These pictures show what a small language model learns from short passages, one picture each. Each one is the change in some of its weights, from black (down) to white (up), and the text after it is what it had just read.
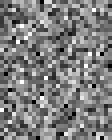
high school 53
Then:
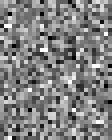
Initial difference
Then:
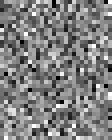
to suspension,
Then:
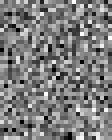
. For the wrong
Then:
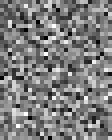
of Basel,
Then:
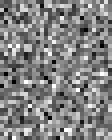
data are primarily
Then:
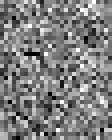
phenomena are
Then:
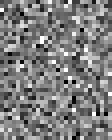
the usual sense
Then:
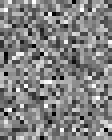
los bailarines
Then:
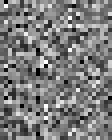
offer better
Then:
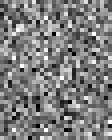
incidence of
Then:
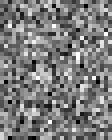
of $q$ are
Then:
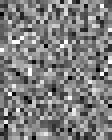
as catalyst
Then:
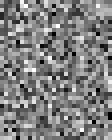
can replace the
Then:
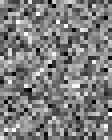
of acronyms
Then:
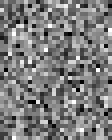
an ellipsoid
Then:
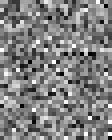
we describe a number of
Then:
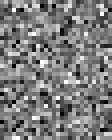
only if, for every
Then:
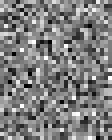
Following Remark
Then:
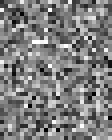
the following two theorems.
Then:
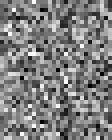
for the silver
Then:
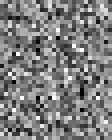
with the assessment of
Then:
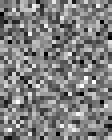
generally seems important
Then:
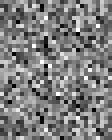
about their own
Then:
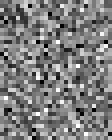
almost endless
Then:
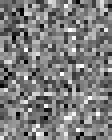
a very small set of
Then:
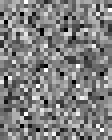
engagement and interest
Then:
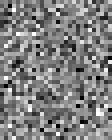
> 0$ there exists
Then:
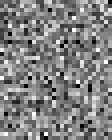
trading practices**
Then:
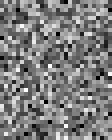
what and how he will
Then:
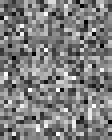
a potential alternative
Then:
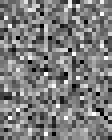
not algebraically closed.
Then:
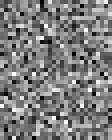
logistic model:
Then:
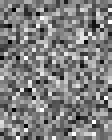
BN and then hot
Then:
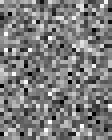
Natural tourist
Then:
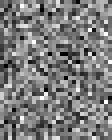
consists of graphs
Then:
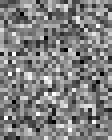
which are clearly
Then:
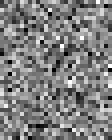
this Markov process.
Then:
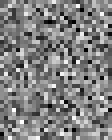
$R$ be an
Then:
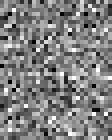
Space Industry
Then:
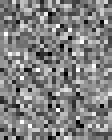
exponential application can
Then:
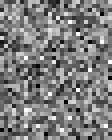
be the approximate solution of
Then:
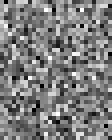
the W-system of
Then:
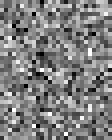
comments in Section 4
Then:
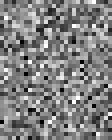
relining is
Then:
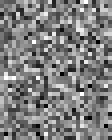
critical component of
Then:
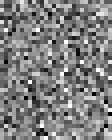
will serve as the
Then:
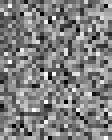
$S$ and a
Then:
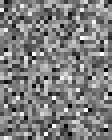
is used for solving the
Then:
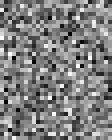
is shown in Table
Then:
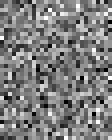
is energized after it
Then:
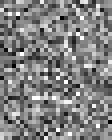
loads. These
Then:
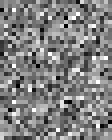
These doped and
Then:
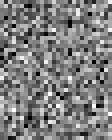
\noindent We have found a
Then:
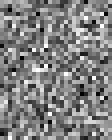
DNA regions.
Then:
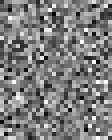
analyzed to measure
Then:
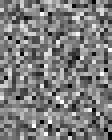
the above data types -
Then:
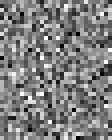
used to model conditional
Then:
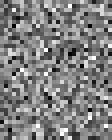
shows the distributions of the
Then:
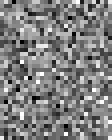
direct summand. Then the
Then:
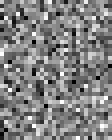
conductivity than the
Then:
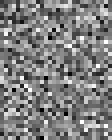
moderately large
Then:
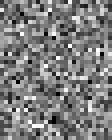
the last century
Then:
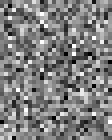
p,\qquad p^\prime
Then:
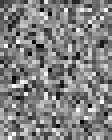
greater than that stated
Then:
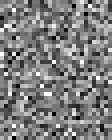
AI when effectively
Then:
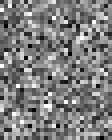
$n$ is a
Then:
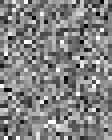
08 Tilt top
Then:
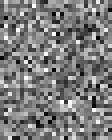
K., Nica,
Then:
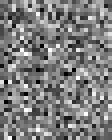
in Fig. 1.
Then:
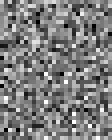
How to prevent
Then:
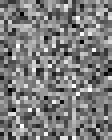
which system responds to and
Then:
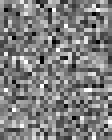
ensuring local products
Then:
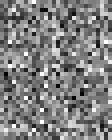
for other modes.
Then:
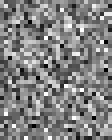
often identified as the
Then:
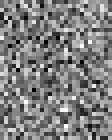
layout, the
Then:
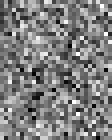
value of $q$,
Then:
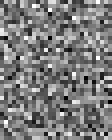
this end, let us define
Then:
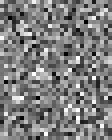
to $x$ which is
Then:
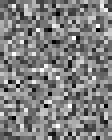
and nonnegative.
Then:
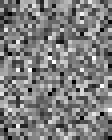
do is not considered proper
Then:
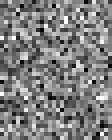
empty pages will
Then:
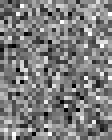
curves show an initial
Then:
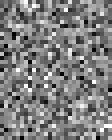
they typically output an
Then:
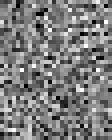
noncompact manifold
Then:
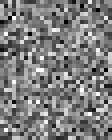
Baum. {\it
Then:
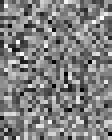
congenital heart
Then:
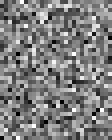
into mainstream
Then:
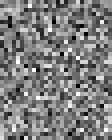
orientation. An example
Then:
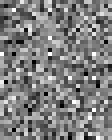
than $n$. For
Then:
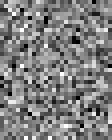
appeal to the
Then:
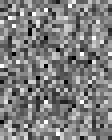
title of equation
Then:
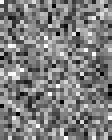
to exclude methods such
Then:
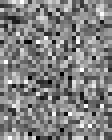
prove the exponential
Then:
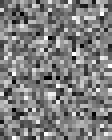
the unit normal vector field
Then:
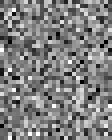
months later.
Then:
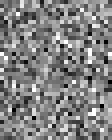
limitations in the
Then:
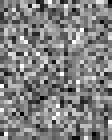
playing a vital
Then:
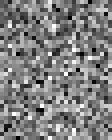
of NR rents
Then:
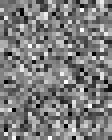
amount of the information
